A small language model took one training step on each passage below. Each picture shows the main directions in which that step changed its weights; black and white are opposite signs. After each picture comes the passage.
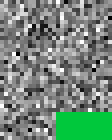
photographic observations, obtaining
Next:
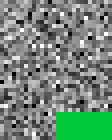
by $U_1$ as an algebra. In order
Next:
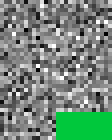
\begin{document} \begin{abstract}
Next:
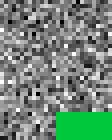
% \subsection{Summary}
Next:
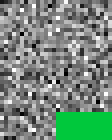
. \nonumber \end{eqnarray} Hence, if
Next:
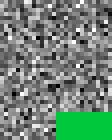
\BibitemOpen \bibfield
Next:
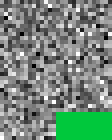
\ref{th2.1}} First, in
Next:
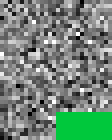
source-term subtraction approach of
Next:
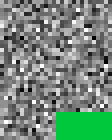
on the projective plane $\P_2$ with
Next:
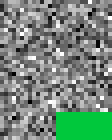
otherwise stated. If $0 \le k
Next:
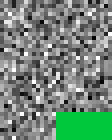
simulations as usual. We can observe that
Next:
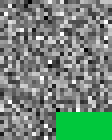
big enough. (To be able to
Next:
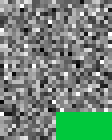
\) and \( \mu = \cos \omega
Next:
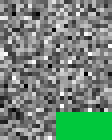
0.6$ line with the various transition
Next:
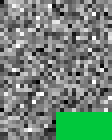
focus of the posted content. By
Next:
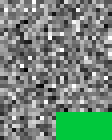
the simple regular Kronecker modules
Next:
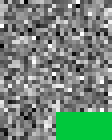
\ M. Gonderinger, H.
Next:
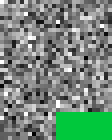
logarithmic integral, see
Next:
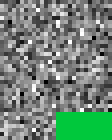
afterwards, and the tail measurability
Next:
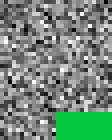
band' is slightly shifted
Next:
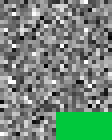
25 V. The data were obtained at 36
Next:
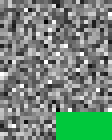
7 were available for SDSS
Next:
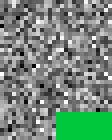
approaches, commonly used for large size
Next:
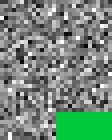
in groupoids a category
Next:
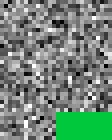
now using an rf excitation at
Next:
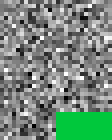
as in Composite Higgs
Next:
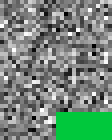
H. Seligman, Ann.
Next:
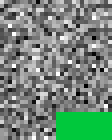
with $p\leq r$ is four
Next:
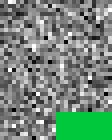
lateral dimensions of the rectangular
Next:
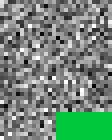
for a lot of statistical distributions in
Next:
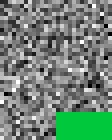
is forbidden for bosonic
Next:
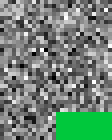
to the analysis of real and simulated data sets,
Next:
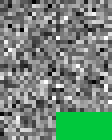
1 Introduction Semantic segmentation
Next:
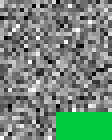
if for any formula $\varphi_2\in
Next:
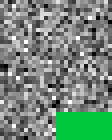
expectation value of measured bit strings
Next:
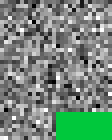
\end{itemize} Using Fodor Lemma
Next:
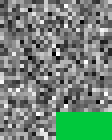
stay higher than OPAL's,
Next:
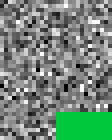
the vertical multiplication formula in binary system
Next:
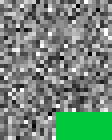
matrix. Similarly, we have
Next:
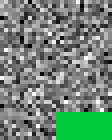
Lemma 2.5 to each pair $(I,J)$
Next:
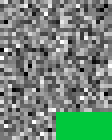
birational divisor class
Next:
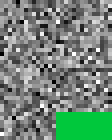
proposed by Lozinskaya et
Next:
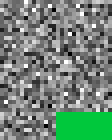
$A_0$ is a (unital)
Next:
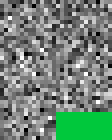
the experimental apparatus and
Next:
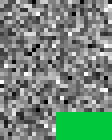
under \eqref{eq:model}, then any
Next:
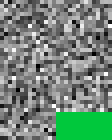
the universe. \subsection{relative
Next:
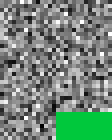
E.~R. Bezerra~de
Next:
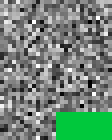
b) each set from $\mathcal{E}_n$
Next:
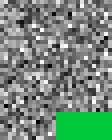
paths that the system can follow between
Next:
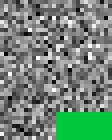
extending European strategic
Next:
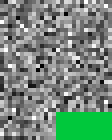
particularly promising in three dimensions. We
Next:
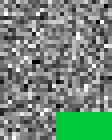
previous theorem applies. \end{proof}
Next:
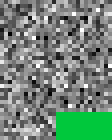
some terms, such as IV and V, remain
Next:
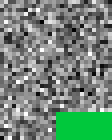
frequency, these nodes are
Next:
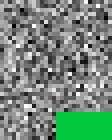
symmetry. The destruction of the
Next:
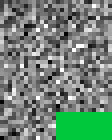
where $\alpha$ represents the activity factor and
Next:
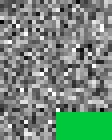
specific context. Hence context $1$
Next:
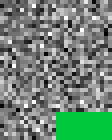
space by using $\frac{\partial}{\partial x}=
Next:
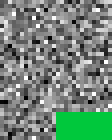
its associated commands are used to define the
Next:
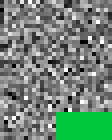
{\tt lu} is to overwrite
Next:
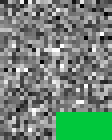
is T-positive on $V$ then the complex
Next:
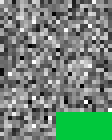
visual feedback, AR
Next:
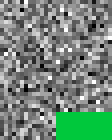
unit cell $\theta _n$ and
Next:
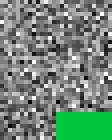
vortex filter to detect a weak
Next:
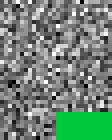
underlying EoS. Such program was
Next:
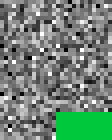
30 January to 21 April
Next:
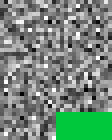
the digital library and index
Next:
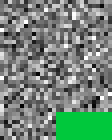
projective structure, already mentioned
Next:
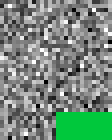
| | Combination of shear and tension
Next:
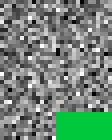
called the information set at time $t$ if
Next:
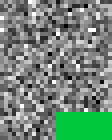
for usual Fibonacci numbers.
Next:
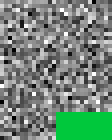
and $m$ (and 1-$\sigma$
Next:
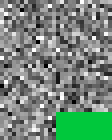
an \emph{equivalent triangular form}
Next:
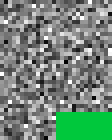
from CAIXA - Catalog of
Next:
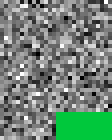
Here $\sigma$ is the surface tension of the
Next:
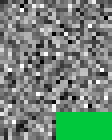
\leq G$ one has that $\chi_{U}\
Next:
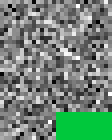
light-front wave function model of
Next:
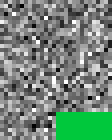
into an electron in the field of a
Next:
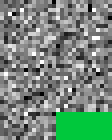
\] where $X'\subset X$ is
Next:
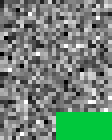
and $m$ represent the number of
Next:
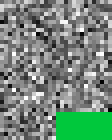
yellow horizontal lines represent
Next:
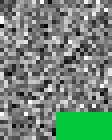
correlations between the imposed regulations, the
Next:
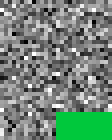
has independent increments which are G-normally
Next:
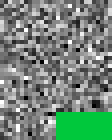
the Bright Galaxy Survey
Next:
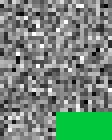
also \cite{Andersen2}, where it
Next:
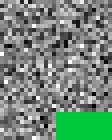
that the gaseous N$_2$
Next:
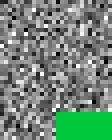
errors are lower. Generally, when
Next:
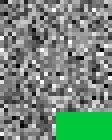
a much higher rate in the past
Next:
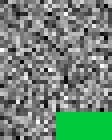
matrices found in Section 3 can be extended
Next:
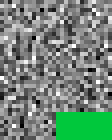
messages. This speeds up model
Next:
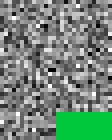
baryons indicates that there exists the fine structure
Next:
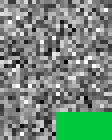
replacement of $E$ by a finite field
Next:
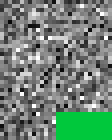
$y$ and radius $R_0$
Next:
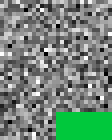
y(\overline P)$ at question $k$
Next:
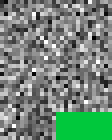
\end{equation*} with a body force
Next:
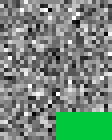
of Wiener index through incorporating the
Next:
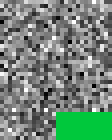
the cluster, hence preventing real
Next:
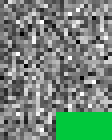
the insertion of an additional $\I Z =
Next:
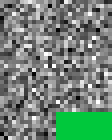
the divergent part (compare with general formula
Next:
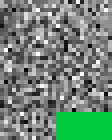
_\CF$'s on the right are defined
